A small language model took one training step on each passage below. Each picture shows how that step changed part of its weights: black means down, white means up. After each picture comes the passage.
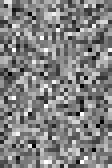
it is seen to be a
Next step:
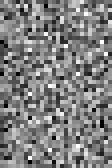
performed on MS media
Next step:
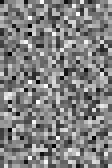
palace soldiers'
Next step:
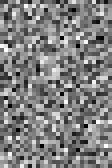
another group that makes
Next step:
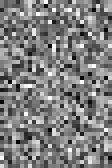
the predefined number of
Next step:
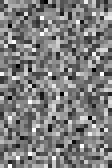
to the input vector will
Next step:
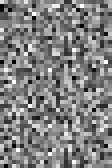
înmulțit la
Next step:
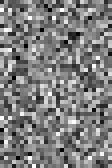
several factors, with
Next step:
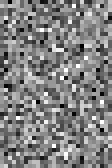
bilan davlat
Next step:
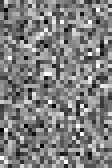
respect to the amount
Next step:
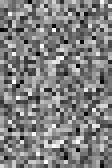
foi destacado o
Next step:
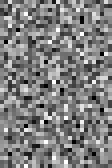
$n\times n$
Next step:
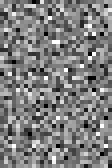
commercial gamma
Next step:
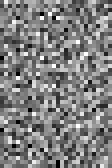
six times with equal
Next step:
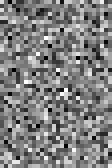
mujassam etgan
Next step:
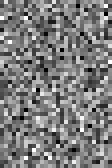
entails that the exact
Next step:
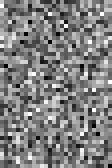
quarks is expected to
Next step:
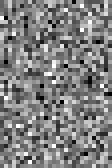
infecção. Exame
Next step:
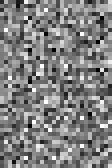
simplicity) that the
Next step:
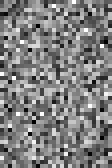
The interfering effects of
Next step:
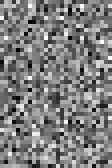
or during outpatient
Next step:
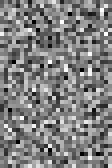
University Cyclotron
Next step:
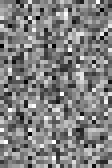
vulnerable as well),
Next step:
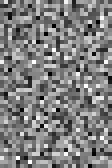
subject of the study.
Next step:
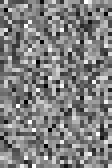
object points like
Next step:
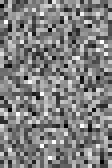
Esto resulta
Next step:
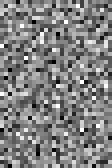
een andere weg
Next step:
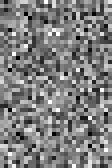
the District of
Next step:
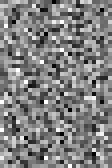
24 à leurs
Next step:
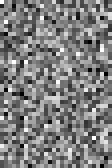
from the rest of the
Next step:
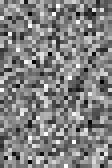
is not a net current,
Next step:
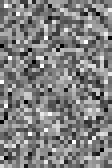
como escotomas
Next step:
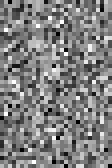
as the main fuel,
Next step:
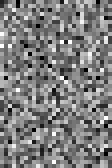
logarithmic of
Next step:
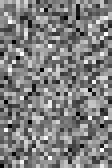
high time the authority should
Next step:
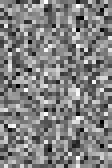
but not limited to its
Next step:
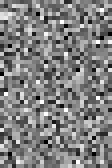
o’zini anglar
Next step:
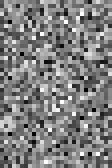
e cooperação ao
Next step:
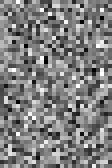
to east and drain
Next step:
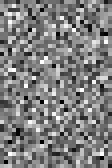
to 13 families were
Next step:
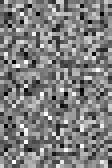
Research Institute
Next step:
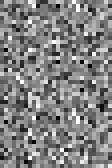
discussion is predicated on the
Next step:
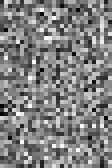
train our LCRN
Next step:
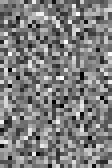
keladi. Bular:
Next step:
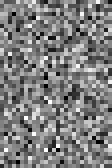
make the two-pass
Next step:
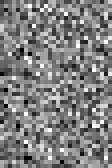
comarca que no se ve
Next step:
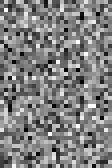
san'atning har
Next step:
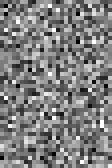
the PSF is then
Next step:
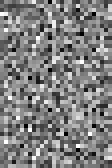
or \begin{equation}
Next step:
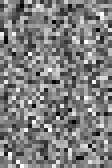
confirmed that the phase
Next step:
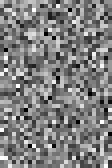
based estimations and Use
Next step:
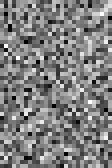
efficient enforcement
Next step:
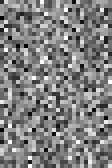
overall system easy to
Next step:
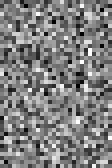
comportement promu.
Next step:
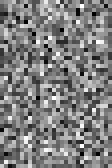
o no una antena.
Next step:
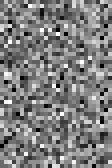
& \phantom{=
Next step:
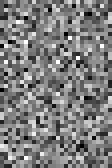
adopt beneficial
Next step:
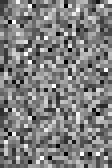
concepção projetada
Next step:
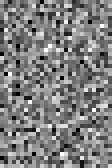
for example, leave a
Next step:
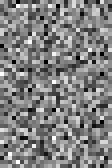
of parameters in phase $C$
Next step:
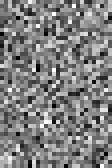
better communication.
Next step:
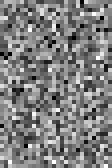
Since most semantic
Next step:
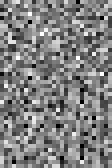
to ensure effective
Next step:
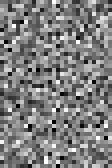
mixtos. La
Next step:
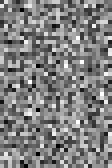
design of integrated farming
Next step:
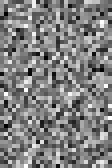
difference between these results. The
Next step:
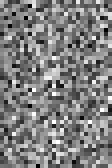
a reference or learning design
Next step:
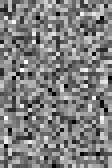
Science, Research
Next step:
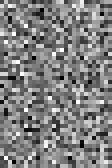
\text{keV} }
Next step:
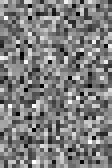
powder (1–2
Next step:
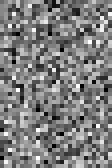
va emlash testlarini
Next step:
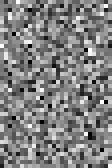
of the vector spherical
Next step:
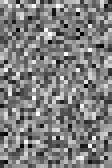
in the figure for
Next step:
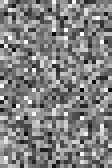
London magnetic field given
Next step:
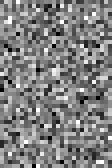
wurden manuell
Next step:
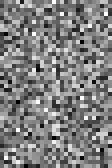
LS periodogram
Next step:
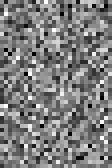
small differences between the results
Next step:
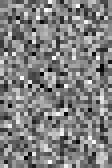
on ACP₁
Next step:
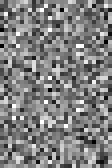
on vitamin K
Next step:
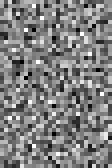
classification. In that
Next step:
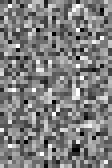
presented. Combined with
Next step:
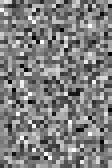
colors, the child
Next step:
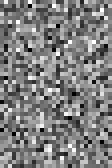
experimental results, and Section
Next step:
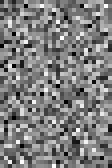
are below 10\%,
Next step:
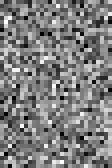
- Средство для
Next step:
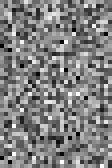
this residual interference.
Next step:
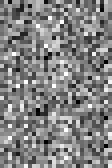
as the initial material state
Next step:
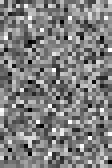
of IIA string
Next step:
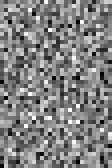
allow to resist information and
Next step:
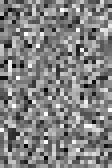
are able to make
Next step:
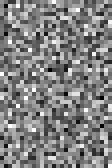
conditions domestically and
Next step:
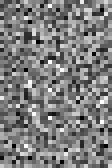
Medical Physics,
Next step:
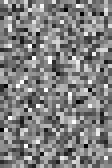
scales, from the individual
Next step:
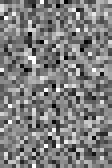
nitrated jute
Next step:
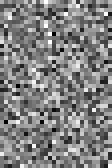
combination model well describes
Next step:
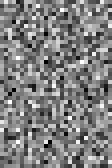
above approximation is
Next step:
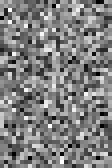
a longitudinal magnetic field
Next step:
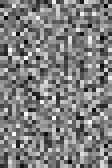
CENTRE OF
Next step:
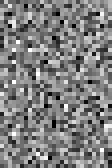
голяма по
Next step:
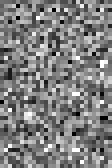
was used, with some minor
